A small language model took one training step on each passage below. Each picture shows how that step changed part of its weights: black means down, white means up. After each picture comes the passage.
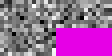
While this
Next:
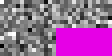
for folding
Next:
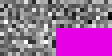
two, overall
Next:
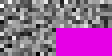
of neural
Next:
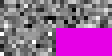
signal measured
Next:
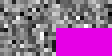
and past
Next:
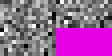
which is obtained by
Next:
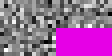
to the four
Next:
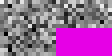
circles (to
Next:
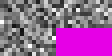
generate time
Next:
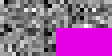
The orange
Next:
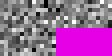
a second run
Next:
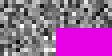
the case of a
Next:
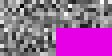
concluded that
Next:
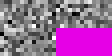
which means all
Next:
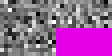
to LO
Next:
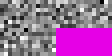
\left( t
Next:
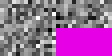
it starts to
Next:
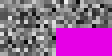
origins of the
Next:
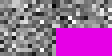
{} {\bibfield
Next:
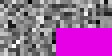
represent the lower
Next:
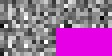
availability or
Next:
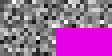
\in p}
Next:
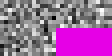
method for a
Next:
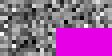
behaviour with the
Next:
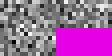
the number of states
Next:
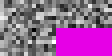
using separate
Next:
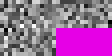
the choice of
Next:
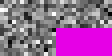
will display
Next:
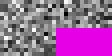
dimension of
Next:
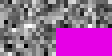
In the weak
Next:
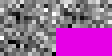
adopted in
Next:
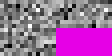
states} In previous
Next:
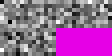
are approximately
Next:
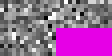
of meaningful
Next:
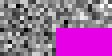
correlation is
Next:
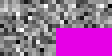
exploits the
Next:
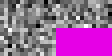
and robust
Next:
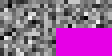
show that the
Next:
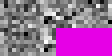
components within the
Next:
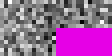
of PP
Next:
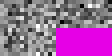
temperature increased from
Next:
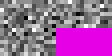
hole mass is
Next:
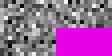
now the interaction of
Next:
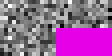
used in the
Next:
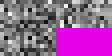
blocks by
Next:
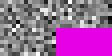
host cluster.
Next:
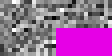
in optical
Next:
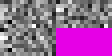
which may have
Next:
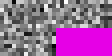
of hot
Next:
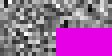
of the correlation
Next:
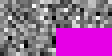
as the observed
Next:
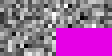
amounts to
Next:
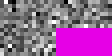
GOE or
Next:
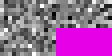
$C$ and
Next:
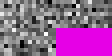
to produce lower
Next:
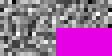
If, for
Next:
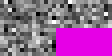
LO frequency
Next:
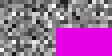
solve this problem
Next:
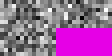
mainly on
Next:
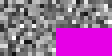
the consistency
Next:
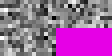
optical lattice
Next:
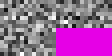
the variants
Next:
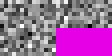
the object
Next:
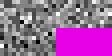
define its corresponding
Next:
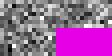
energy regions from
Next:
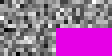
this method are not
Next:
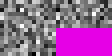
the most complete
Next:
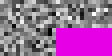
transferred to
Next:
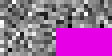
1 (see
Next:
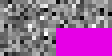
These values are
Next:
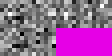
first term is
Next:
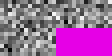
commands can
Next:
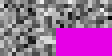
framework in
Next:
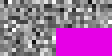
of all classes
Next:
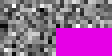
the clump
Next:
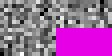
case, the type
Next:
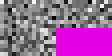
range $R$,
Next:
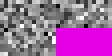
the game
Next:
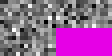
correspondence between the
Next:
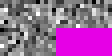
concerning the
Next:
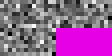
IV, with
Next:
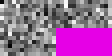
centres are
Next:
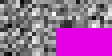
explanation can
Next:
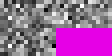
integration over
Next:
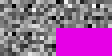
region $p
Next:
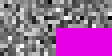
to fit the
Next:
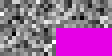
one can find
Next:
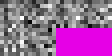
tools on
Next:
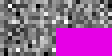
class constraints
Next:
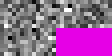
more gradual
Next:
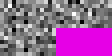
most of the
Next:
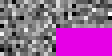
basalt sample
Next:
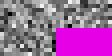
code and
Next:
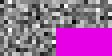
evidence of
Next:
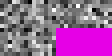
grid size is
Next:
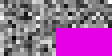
remain with at
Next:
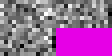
models in which
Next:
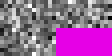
in one site
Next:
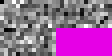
density are not
